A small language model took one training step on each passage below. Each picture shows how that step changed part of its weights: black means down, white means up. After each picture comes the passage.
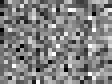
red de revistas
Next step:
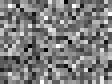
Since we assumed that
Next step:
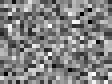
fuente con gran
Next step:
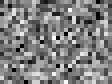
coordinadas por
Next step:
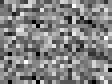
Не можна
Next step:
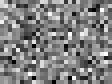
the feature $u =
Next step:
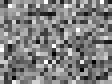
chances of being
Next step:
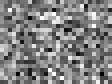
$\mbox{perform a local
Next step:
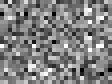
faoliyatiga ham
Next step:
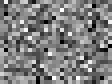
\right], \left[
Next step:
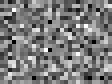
Jain, C. M.
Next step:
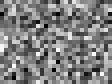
a inovação, quando
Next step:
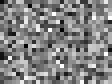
and pathogens control
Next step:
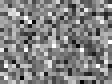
can use its regularity.
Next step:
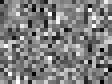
in his paper,
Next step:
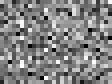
T$, which does not
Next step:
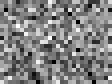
media could help
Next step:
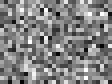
se adequaram
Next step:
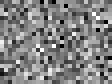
to have knowledge about
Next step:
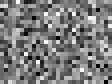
apply. Moreover,
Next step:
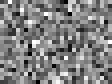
Circular Polarization
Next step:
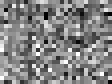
in the coming future
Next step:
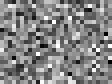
to ensure that the
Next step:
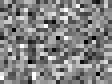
tract, as well as
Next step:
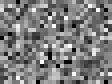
(HRs) between
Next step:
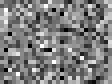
we have \begin{align*}
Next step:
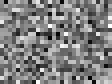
på jobb,
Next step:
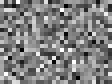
homogeneity control over the
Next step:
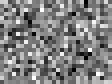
dual therapy.
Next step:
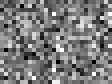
un flux commercial
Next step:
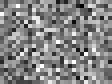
education needs also
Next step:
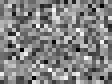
different artifacts,
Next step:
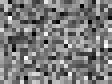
subset of $B$ such
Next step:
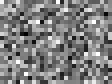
simplicity of presentation.
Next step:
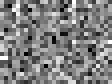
computations allow for the
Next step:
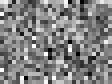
walk with $p$
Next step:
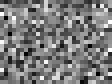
ensemble approaches for
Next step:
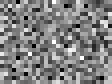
A_i \subseteq
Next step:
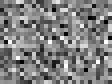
same level and draw an
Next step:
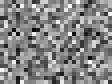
storage system, which
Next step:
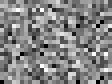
because their goal is a
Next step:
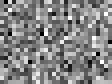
tightening and is not
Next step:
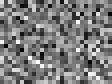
isometries in
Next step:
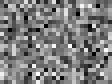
inequality we observe
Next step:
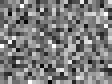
las familias.
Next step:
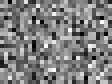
compact, oriented
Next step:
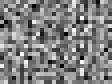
presentations at national and
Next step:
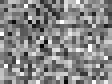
shortages in a
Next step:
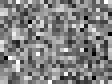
cause gelation was
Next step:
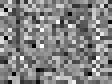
of the urban
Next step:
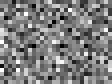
domain. In the case of
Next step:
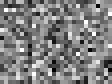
central authority over
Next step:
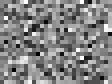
\inf_{h \in
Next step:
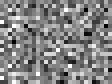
information is available with
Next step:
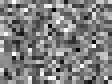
the fundamental solution of
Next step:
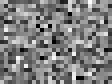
CSV como representado na
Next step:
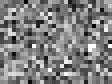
science, international
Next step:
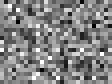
scientists were
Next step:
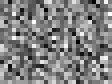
depend only on certain
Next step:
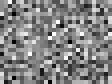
were found to be within
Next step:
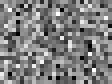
little further
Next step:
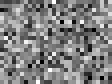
TEL field, we can
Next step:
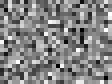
by Hopkins and
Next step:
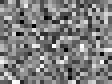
an integer solution of the
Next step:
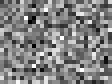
households in the
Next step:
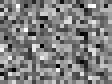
targets associated with
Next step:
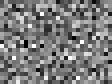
olishi muhim.
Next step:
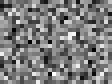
durante a corrida.
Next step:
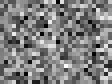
положення про
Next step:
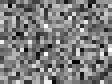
$m$ will be an
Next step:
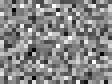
losses due to different
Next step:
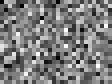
Aktivitäten und
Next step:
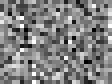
performs a task,
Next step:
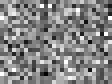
el valor real que se
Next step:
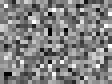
not celebrated
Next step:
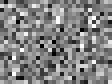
individuals and
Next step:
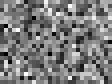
for developing ethical values
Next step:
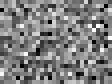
bei Haupt-
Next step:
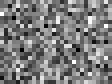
publication. The
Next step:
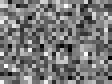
the domain of ${\cal
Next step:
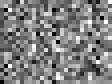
yondashuv (unga
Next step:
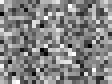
for the success or
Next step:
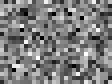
D. E. Aging
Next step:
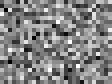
the course material;
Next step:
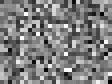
routine to check
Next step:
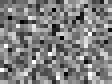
tugas audit,
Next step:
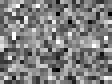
*Populações das
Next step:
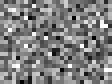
admittance matrix,
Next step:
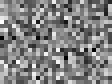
theorem was obtained in
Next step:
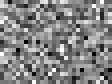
the parabolic vector
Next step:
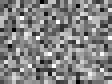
baru ini,
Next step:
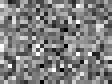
initial data $\phi
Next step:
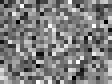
W3, de casas
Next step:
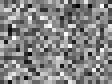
two days of the
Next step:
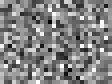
live in countries
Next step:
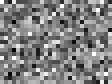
- **Hybrid
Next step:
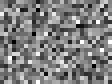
on points of $\CC$,
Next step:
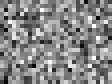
Data penjualan
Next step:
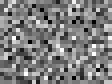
nas consultas de
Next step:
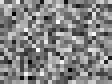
the methods of creating
